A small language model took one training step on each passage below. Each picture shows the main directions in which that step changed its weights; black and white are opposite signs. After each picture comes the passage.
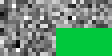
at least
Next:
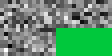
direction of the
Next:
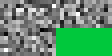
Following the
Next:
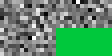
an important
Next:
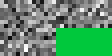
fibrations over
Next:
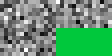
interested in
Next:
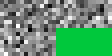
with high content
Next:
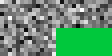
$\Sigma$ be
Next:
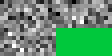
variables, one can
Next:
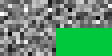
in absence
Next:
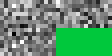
splitting at
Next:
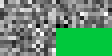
to the other three
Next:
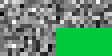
5. Main
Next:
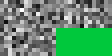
will give the
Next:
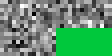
more rationally
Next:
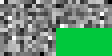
of existing
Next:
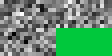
conclude that
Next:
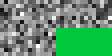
observations and data
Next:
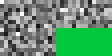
normal series
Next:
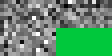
$E$, where
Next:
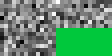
at 5% level
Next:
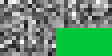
are expressed
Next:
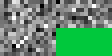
sets that are
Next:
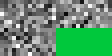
client learning
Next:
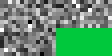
the open unit
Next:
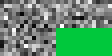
locally linear
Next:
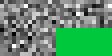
for tame
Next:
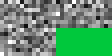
is a unique
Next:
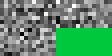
OSM is
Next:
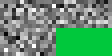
From the
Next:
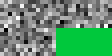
new task
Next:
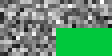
\item If
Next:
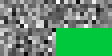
previous analysis
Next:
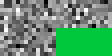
maximal injective
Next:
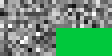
to show that
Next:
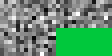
with mean zero
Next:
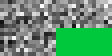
and real-time
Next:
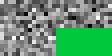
or means.
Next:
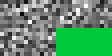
be sampled
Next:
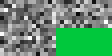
applied to all
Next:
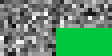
for $x$
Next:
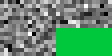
the system of
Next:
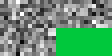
obtain that with
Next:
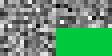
to compute the
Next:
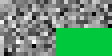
and $l$
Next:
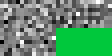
the intervention
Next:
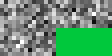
we have that
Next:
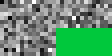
which leads to
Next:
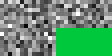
is sufficiently
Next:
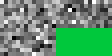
function. We then
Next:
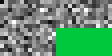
Keep the
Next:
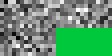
creates have
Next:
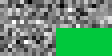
A housing
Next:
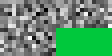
since $\pi$
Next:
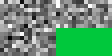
is to find
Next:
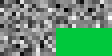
were collected
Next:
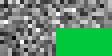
the relation
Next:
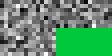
to envision
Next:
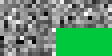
of $A$
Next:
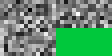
and cloud water
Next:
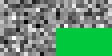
to satisfy the
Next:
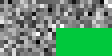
factors and
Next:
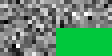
the form $
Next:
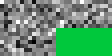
space of dimension
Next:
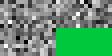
system” or
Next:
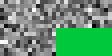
exponents of
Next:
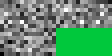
education as a
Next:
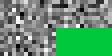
ranging from
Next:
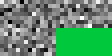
research focuses
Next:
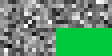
part of the
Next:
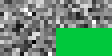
usefulness of
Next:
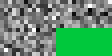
all of these
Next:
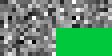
$e$ et
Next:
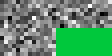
$h$ of
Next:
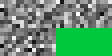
of severe
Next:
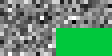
here to linear
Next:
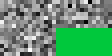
and it is
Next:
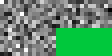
condition which was
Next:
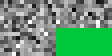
Figure 3 and the
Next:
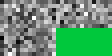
class $S$
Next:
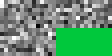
signals through the
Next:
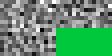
also {\sf
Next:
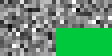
is not bad
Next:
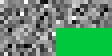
ratio >
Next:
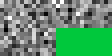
of determinants
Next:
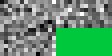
main theorem} The
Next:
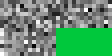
it provides a
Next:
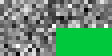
unary operations
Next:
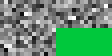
hint of
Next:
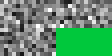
claim holds
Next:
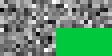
definitions and
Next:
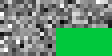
category in the
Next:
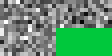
the need to
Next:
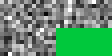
of additive
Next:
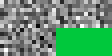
to the previous
